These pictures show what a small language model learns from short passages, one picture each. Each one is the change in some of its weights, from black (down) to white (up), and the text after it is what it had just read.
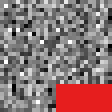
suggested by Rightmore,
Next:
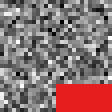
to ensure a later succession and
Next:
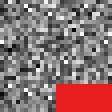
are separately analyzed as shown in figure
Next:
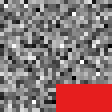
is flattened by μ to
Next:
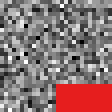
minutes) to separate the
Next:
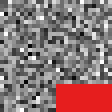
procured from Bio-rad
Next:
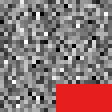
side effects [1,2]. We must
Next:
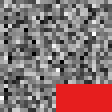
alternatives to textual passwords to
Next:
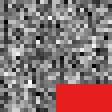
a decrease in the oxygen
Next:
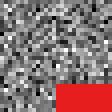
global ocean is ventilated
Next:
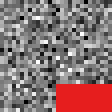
System: A Review Raquel
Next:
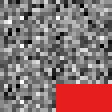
Fig. 3. Figure 3:
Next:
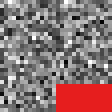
Beidou sends signals from
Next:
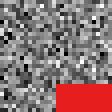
way, the initial condensation
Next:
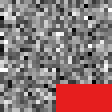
Juss. P Ch herb *
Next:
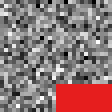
it outperforms existing methods and requires
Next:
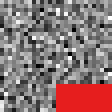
A, even with a large value of
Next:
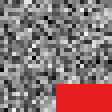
and function of the anterior
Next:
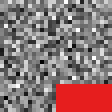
and considered such as quality, accessibility
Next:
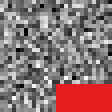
Physical properties of Cement S. No
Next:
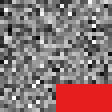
notions for behavioral specification using
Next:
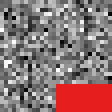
2021 DEDICATION This thesis
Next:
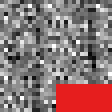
$\rho=\tilde \rho, \
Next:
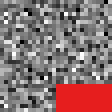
\caption{An unrolled
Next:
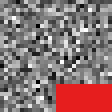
you can see on figure 10. The next
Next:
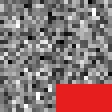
(e.g., surface area and
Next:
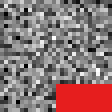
the sequence, the time intervals before and
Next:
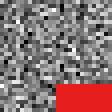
states like Rajasthan and
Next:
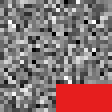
energy consumption. Additionally,
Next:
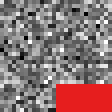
tests, indicate the choice of the fixed
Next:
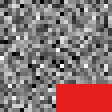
spin-orbit interaction phenomena, we
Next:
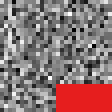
photons. } \keywords{
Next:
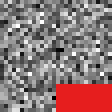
and (b) show that the
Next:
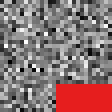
concept [14]. A critical question that is
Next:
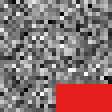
2022). Similarly, the
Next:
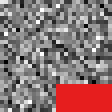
Cyclic voltammetric
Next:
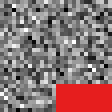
to result in long time blocking on
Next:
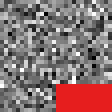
positions of the PCK structure are
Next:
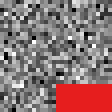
isolated. Since dc measurements with
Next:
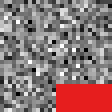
in Point-to-Point and
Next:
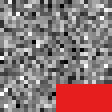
in comparison with LIS from various
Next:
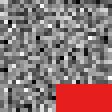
the origin $\vec{z} =
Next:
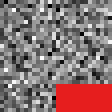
The RCS plotted in Fig. 6
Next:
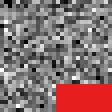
its impact on the nutritional
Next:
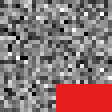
an astrophysically consequential
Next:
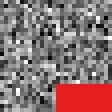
3D TI with unbroken
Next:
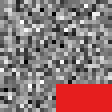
are consistent with the previous studies appropriately.
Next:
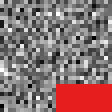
change in composite the under consideration is
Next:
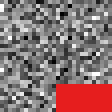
dominated the Unity Party of
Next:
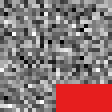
complementary theoretical approaches are the
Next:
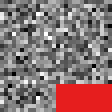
policy recommendations are well
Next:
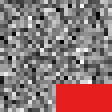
a Lorentzian with the width
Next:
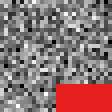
lane 5) into the membrane
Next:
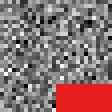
aspect has a suitable category of
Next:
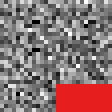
peritoneal dialysis
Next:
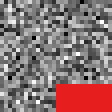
column. For $l =
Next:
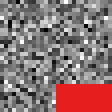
statistics low $Q^2$ data
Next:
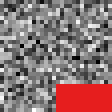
we also separated the blue- and
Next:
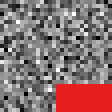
to develop interactive strategies, this study
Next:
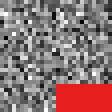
the activity tracer while long term variations
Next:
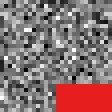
or a dream. But this
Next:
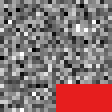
970 patients included. The following parameters were
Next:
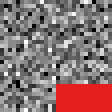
Management 1 46 Shielded
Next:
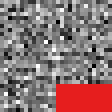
arrive at an appropriate regime in a
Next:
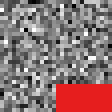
of Sample - Analytical
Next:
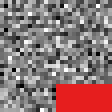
not orthogonal to the
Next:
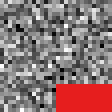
the development of innovative medicines.
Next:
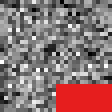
innovative, and ethically sound
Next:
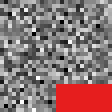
help reduce the need for dedicated
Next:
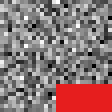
ratio between the weights of free
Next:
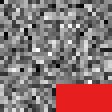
open science practice that allows others to
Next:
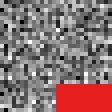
Wang, Cambridge University
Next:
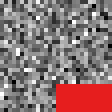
of the brain can be measured by using
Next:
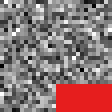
Faraday screens and therefore
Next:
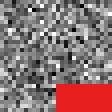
The value of $\tau$ is then
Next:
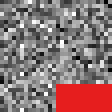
to the long hours of static position
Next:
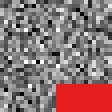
prevention of weakening of physical
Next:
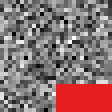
of Biosphere Reserves
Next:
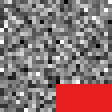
separately evaluated for PH- and
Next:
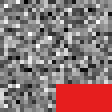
for selected values of $\alpha_{h},
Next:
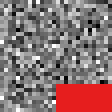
degree of association of each of the models
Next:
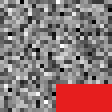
line, the distance between the power line to
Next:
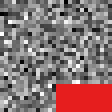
this partition has a dual socket
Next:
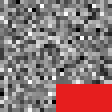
and the blue one to $\lambda =
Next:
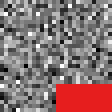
for the position process is desired, sample
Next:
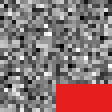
taken to create and sustain a
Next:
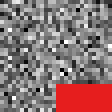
that one would expect it to inherit
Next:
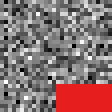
and critical feedback were explicitly
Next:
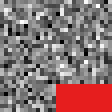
by in-plane tension tests
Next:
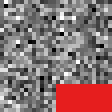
groups in the pre-test is
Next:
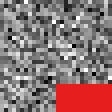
we obtain the wake potential in strong coupling
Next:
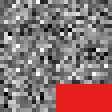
into operative actions appraisal
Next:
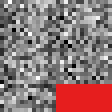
Bright) and CX472
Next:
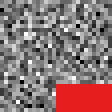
integral over the Fermi surface for the
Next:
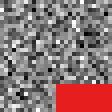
should allow a system to be steered
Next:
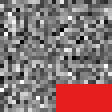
1. Client sends the
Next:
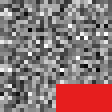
we also introduced domain labels that we
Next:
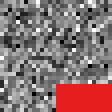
prevent nodes from sending transactions to
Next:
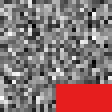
exchange is affected by several selection
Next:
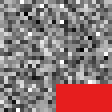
quarks $\psit$
